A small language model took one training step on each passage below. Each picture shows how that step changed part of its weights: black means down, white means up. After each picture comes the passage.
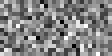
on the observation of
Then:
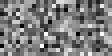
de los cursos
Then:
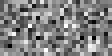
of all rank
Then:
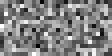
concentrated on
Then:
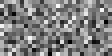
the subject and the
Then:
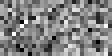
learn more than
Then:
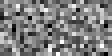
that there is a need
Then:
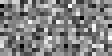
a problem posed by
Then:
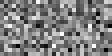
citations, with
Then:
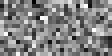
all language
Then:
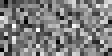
the aim to
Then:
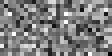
critical points in
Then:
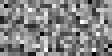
conducted by
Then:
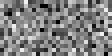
JR. e
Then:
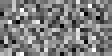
the domain $V
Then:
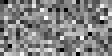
de Hartmann
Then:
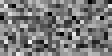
of transcription
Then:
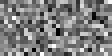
and interpretational
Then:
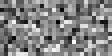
über das
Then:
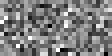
constant, and we
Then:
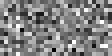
of a stable
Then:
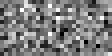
the same dimension, then
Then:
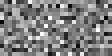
there is plenty
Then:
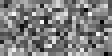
step either
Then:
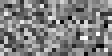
in the education
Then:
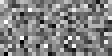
\neq j$ with
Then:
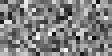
the HPM to
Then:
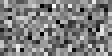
The polyhedra
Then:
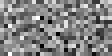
invariant with
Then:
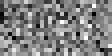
with altered
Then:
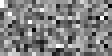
superfield is
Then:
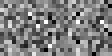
front of the
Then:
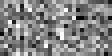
with detailed
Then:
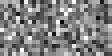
and traditional
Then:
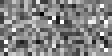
to enhance our
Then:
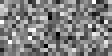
total of
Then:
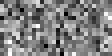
el terreno
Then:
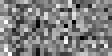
\rightarrow (0,
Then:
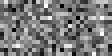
Data was linearly
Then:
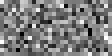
principle =
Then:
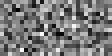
of linguistic
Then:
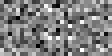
convenient to use
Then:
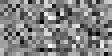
the mechanical
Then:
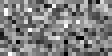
unbounded from
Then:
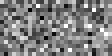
vez más
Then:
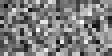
the helix
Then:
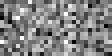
generally, if
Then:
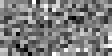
in Oncology
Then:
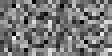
been well known as
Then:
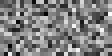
be rewritten
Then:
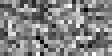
slow decrease
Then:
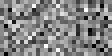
relies only on the
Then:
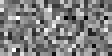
Banach spaces
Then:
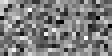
but realistic number of
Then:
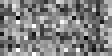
- Val de
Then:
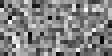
as many elements
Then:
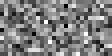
the cost is
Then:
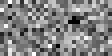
smooth at the
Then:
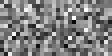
$j$ by
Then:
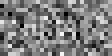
forma com a
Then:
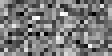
is one of the most
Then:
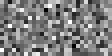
se presentaron en
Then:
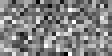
\draw (y)
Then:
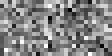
critican el
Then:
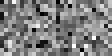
characterize those
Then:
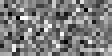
Bone Proteins
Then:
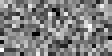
simple ones,
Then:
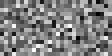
works to make
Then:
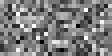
yil Nashr
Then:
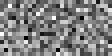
To obtain the
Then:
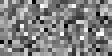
Wida test results for
